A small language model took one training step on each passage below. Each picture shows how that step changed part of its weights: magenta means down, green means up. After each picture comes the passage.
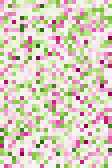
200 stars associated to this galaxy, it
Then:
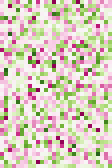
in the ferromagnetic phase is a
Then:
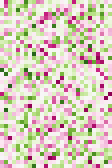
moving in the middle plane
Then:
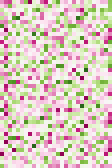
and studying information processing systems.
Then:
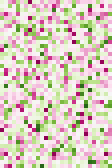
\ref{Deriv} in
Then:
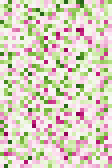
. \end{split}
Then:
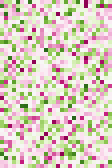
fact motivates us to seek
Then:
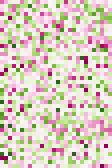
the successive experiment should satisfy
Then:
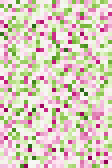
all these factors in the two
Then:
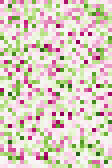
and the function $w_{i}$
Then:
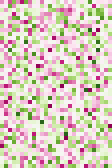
and (iii) in communication
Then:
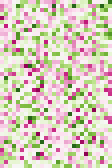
traverses the atmosphere
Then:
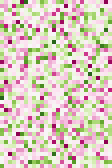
telescope to image a
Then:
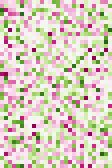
publisher: EDP
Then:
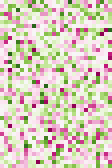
$\Delta_{ij}$, which is a
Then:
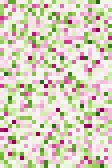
observe antiferromagnetic correlations at the
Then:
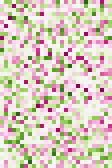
we emphasize that our results
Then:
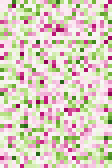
datasets, although they are
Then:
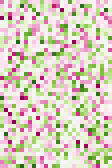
in the bispectrum,
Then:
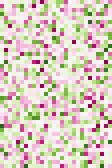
are given.* Table 2:
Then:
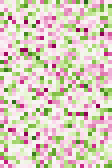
that the number of links (the
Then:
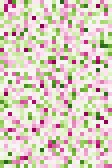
researcher unacquainted
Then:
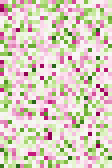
Foundation (NSF)
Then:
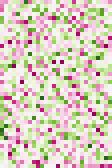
an arbitrary constant. Because spectra from
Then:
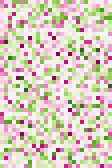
tunneling current of majority spin
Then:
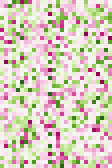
model configuration. For comparison, the late
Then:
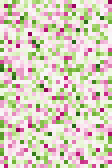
is assumed to be proportional to
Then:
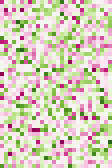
Wiseman P.,
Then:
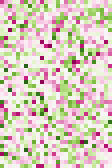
the training or testing set.
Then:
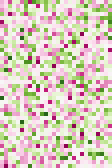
which possess fewer point sets
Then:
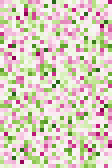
to integration on the rover arm
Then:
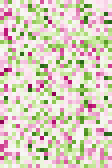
investigated Serpens
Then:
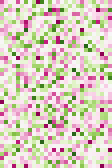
different latitudes $\psi$ with
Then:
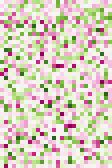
in imaginary time one has
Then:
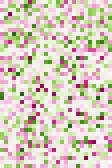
which $\hbar=1$. We consider
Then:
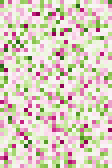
aggressive pruning does
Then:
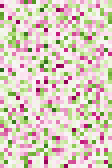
from phrase-based representation).
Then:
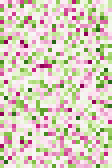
in genome-wide association
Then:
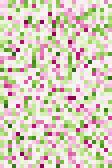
scaling on the intermediate result for
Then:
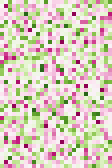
that system is stable at %fixed
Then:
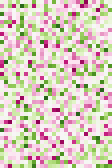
are in good agreement with the literature (
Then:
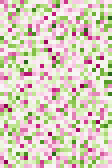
natural alternative with approximating interactions
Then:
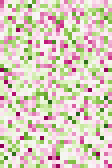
the $x-y$ plane and
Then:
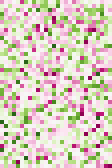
heat. Rather, the overall network
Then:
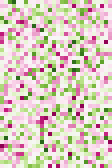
probability density function for finding a chain
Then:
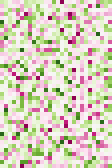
\arg \min_{\bf
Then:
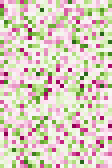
at two distinct horizons:
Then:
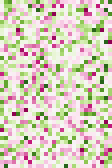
\textit{see}? \\ This
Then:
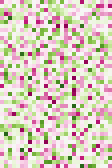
The orange circles at the two
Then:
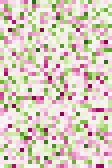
respectively the Cu and Ni
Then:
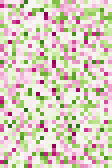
mediated by sharp
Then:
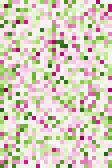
type of experiment/measurement can
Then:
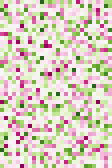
_{\mu }$ to the class
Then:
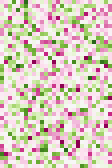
the figure for $i_{\rm
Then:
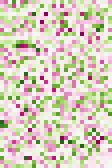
values in the grid and follow
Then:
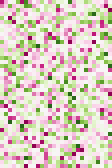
a model we have naturally two
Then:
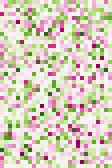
asymptotic critical angle, however, the
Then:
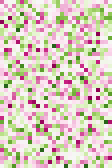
our disentanglement criteria,
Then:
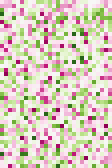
to ensure that the muons are
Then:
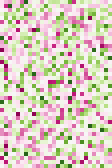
small instances, but bSB
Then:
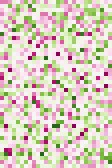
the masses which are surprisingly
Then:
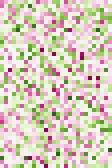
the same results in relatively more
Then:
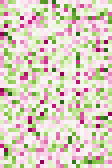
(respectively $\log n$)
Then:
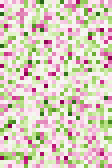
to set limits an order of magnitude
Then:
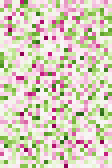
for every single embedding table
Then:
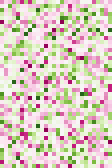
and taking care of the
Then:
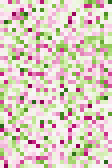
Stars \citep{asas},
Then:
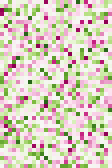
Hamiltonian is \begin{align*}
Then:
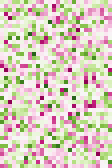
$\hat W$ is the combination
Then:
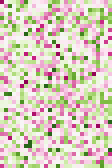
simplified model of the molecular
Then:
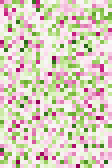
Hasan, C. L.
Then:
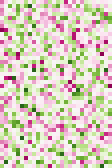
the $2\pi$ periodicity
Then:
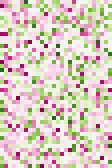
a good fit to the whole
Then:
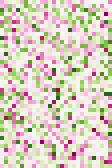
with discrete values have found their
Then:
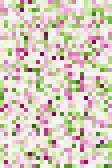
Way. We computed fundamental frequencies
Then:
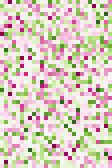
(DTT), such as
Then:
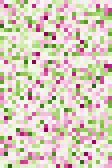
study of renormalization group
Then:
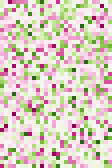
the overall GW catalogue.
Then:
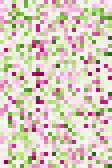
configurations actually lead to observable
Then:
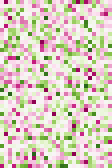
$T$ representation. The
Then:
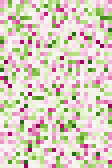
time is sufficient to compare the two
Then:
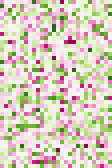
hole. It also seems
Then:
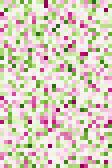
tachyonic states. In the
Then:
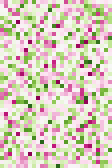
on the effect of the vertical electric
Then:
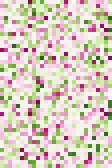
0$, and the metric reduces to
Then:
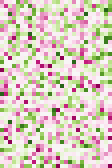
study the related gravitational-wave
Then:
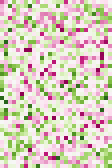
the position of the $d$
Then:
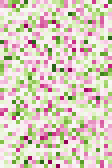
numerical results indicate the existence of
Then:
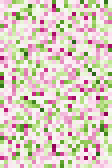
scientific papers based on
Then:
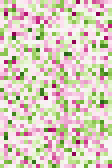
is non-decreasing during
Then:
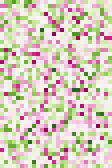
of null hypothesis ($\gamma
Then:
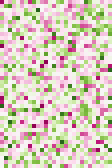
and phrases} \medskip
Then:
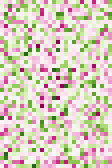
such results, we first examine
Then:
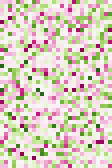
this in mind, we get
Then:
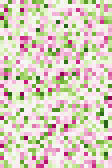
\\ Dust ring ($V -
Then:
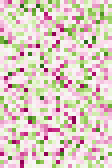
smaller than the critical bubble
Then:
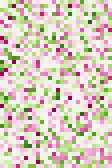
we will give a brief review
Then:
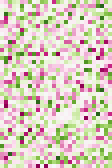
in our approach. An ethical
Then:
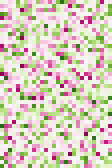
these boxes are less bright
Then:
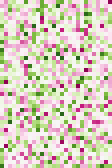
Having observed exponential dependences over
